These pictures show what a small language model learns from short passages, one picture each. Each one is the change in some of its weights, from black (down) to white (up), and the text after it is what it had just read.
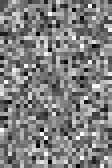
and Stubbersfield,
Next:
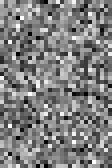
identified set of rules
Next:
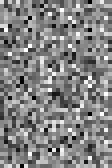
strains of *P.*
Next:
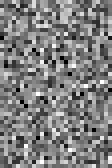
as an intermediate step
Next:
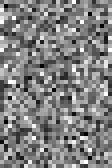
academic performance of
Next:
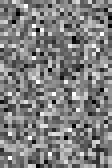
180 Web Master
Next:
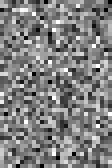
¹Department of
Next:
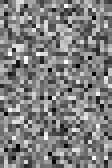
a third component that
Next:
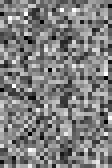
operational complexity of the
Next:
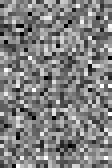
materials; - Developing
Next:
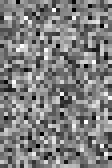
recognition that natural
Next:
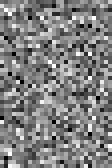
five membered ring
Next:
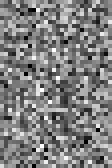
the PON segment.
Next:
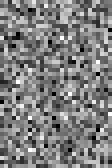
the only component of the
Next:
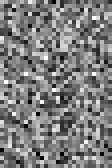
to the dignity of all
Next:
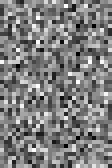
and terms listed by the
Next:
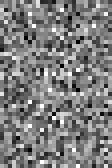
disciplinary knowledge and
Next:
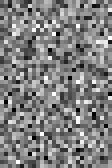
can be adopted to ensure
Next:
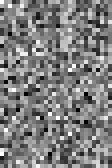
on bagging algorithm
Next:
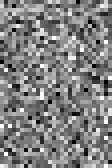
granules of combination
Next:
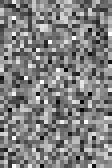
by many studies to have a
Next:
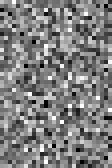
design including sustainable and green
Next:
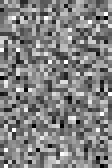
of the processes as according to
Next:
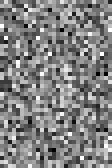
to support the lock-in
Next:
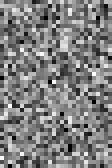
(1)$$ The number of
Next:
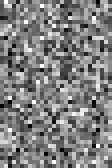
logic* where performance,
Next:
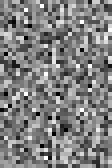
Acoust. Soc.
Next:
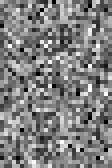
dark layer is
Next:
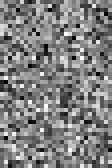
surrounding the MSC
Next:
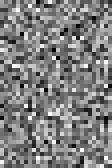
sterilized Petri
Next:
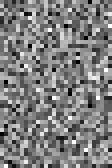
such as lentils.
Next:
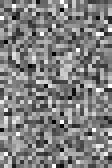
the corresponding author on
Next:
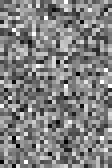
in demonstrating understanding.
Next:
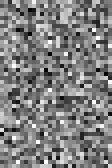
the standards for the AI
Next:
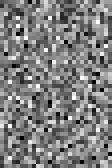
weight difference of 300
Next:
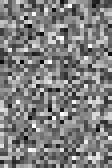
clear involution of the
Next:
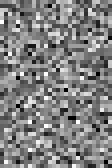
of different indexes and
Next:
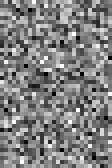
the two classes could be
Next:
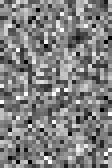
in position 7, it is
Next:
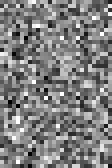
multiple remote sensing
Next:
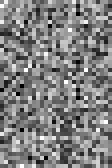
for instruction but
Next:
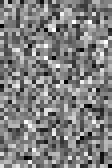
able to compete on
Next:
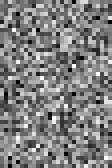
when wind speed provided
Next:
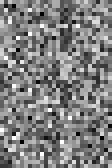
architecture and
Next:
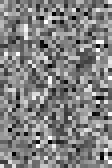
double glazed
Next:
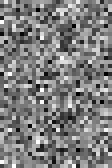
material, which is required
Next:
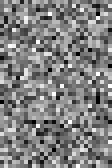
and the patriarchal system
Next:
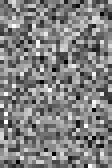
are common in screw
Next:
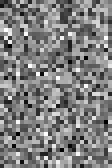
treatment with both the concentration,
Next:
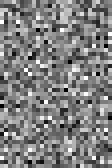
of the solar system for
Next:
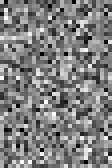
of a virtuous
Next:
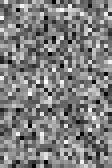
experiment, and adjusting
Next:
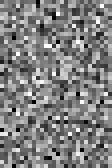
on the website and
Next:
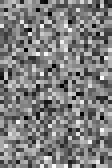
must be reached.
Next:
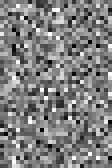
wider use of the
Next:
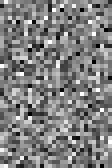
general anesthesia in
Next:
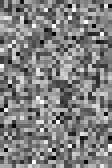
to attract private
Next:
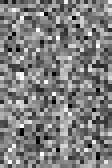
revealed no significant
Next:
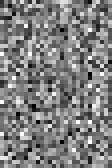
study is analysing the
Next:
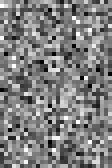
and Supervision;
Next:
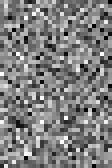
slavery in the
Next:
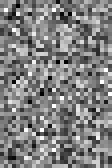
in some negative way to
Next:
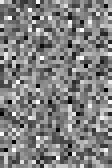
both feel relaxed and
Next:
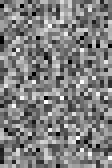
care service systems: 1)
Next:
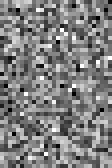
polyester with different
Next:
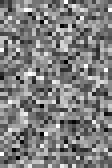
of social, economic and environmental
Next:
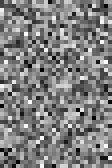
Finally, to study the
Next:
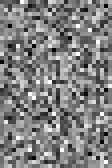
strengths and
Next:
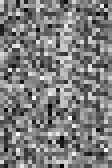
role in ensuring food
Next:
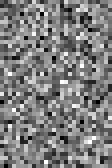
John** has been
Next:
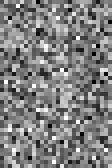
one labeled source
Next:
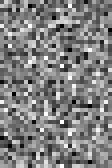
enveloping the naos
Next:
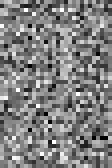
this research is novel and
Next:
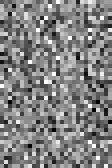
consent to participate Not
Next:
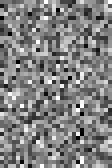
on going back to work.
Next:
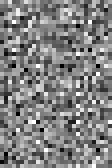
tasks are not the same
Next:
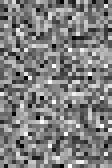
natural convection
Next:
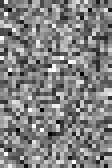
to investigate the contamination
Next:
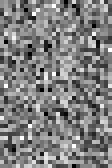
individuals and avoiding
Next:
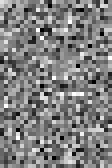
It is not clear whether
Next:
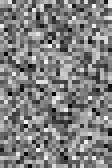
the revolution. For
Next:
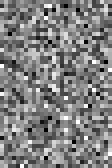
Forest Act was
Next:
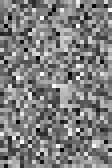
may be produced by both
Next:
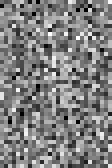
career interventions. This
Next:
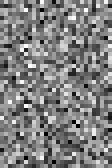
indicates that the sensitivity
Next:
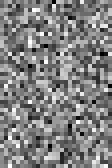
the method is laborious
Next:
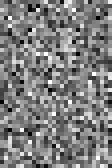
is why the objective of
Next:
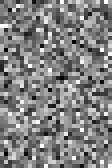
concentrations: MBzP
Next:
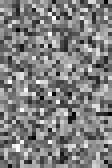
a games VC
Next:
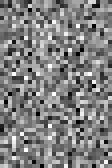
can be classified into
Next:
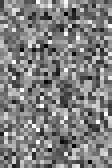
good news for the labor
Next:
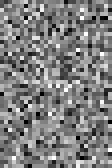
prostate cancer
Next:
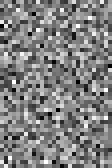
coloring can not be
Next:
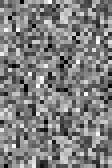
Do you know GST
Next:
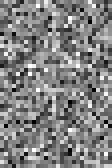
Thus, the use of different
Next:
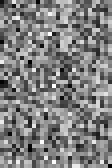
role of open innovation in the
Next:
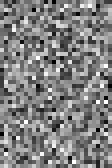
accreditation process.
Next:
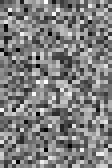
known in many cases.
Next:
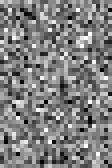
a fume hood are
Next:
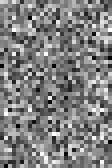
sport. It includes
